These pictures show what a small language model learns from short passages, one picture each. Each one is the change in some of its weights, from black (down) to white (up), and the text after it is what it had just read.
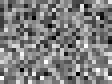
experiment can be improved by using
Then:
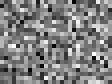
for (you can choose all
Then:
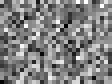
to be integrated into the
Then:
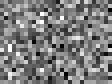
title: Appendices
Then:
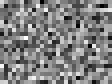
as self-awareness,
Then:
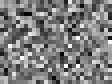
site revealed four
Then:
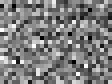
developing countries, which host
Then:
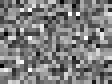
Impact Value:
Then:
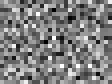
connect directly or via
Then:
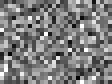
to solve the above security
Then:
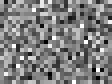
connect the square end of
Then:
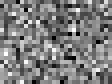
paper, NARX,
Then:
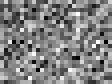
results of the research from the variation
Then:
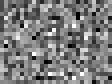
systems are enabled to meet
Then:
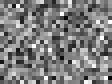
solvents/0.1 M
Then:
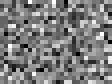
the factors limiting the
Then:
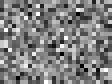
by us will make an impressive
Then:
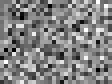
if we speculate that we
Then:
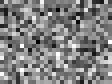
were made to find out directly the
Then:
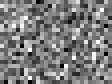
structure of the first exercise
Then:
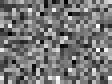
18. Koutsiou,
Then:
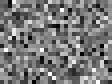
the previous paragraph.
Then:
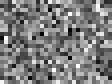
in the early 1960s.
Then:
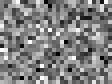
across output in LLC
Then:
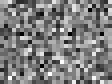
Editorial control ·
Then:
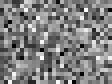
size (here assumed to be
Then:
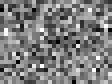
techniques and equations were used to
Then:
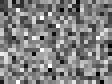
and function of madrasah
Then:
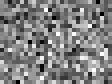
diagram of a typical
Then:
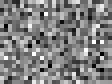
values in each labeled
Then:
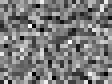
susceptible rice
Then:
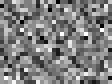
for PCL. Since the
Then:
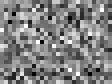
relevant to education to achieve specific
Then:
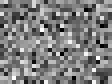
good relationship it is most likely that
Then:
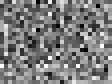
and framework was anticipated.
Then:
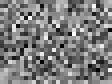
script, bears the
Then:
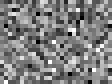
data, wrote the
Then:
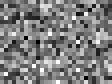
policies defined within the
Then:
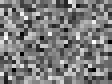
thesis, fixing their
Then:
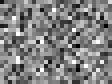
The HMM without any
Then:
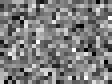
are the key factors that determine the
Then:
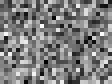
likewise. The
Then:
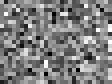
The election of the president
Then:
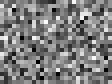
care tenderly and should
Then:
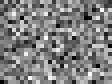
evident in the distribution of
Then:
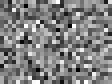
enjoyed specific participant
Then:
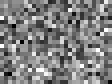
chemical bonds. The
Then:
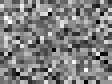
Jr., Acedillo,
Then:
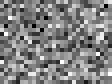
absurd relations among human
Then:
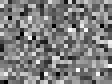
phenomenon of carbon
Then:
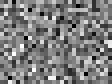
Screen usage is
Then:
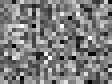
and stabilities. The results
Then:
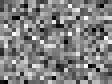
have become increasingly popular
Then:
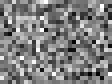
different environmental stressors that need to be
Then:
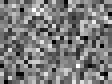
the webpage is
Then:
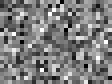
an Irrigation System
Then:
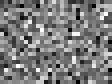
Elemental analysis of the Nd
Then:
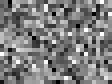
the agreement between the two
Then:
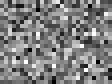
At the end of 28
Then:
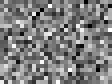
12 Obtain Standard
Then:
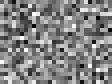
none"> Aviation
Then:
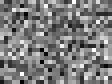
natural processes. This knowledge
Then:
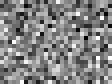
of 120 patients were equally
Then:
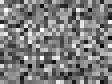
individuals who can rebuild
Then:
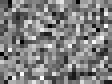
the areas of effective control of energy
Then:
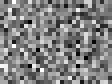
teaching are constantly
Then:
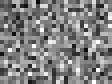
is responsible for their implementation,
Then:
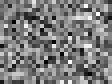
worldwide health crisis where
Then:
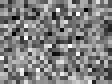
demand banks to enhance
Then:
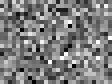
on Advances in Engineering
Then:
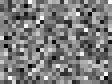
also evaluate whether foundation
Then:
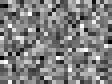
to satisfy the
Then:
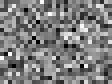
conduction and switching
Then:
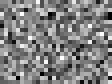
and changing different alternatives
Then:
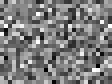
abdominal surgery
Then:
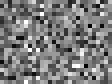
Commission addresses the need for
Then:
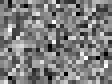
the process of studying terminology
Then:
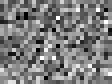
hybrid cars were involved
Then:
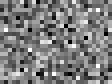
was 8 weeks with range of
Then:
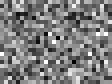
on the possibility of
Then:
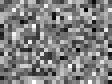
and alcohol and then
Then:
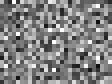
prices in this model.
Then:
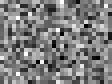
external policies and
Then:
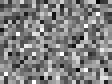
we have constructed some of the
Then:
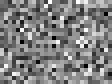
or her qualifications.
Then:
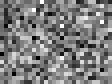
Completely reduced After
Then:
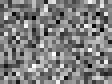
position of effectiveness which it
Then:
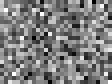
is estimated by multiplying
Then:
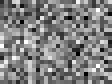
protection, (b) with
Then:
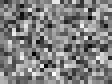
The sustainable development of tourism
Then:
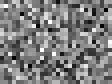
and R'_{PH} are
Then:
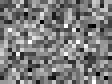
reported for the first time from
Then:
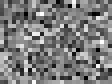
three times, each time using a
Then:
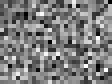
three children, while one
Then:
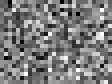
the variety of complexities and
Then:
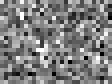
adjusted to its main
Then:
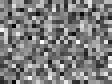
first comprises the
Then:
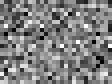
much higher throughput than
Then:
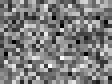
formulated as a greenish
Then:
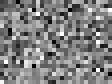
the blue crab is gaining
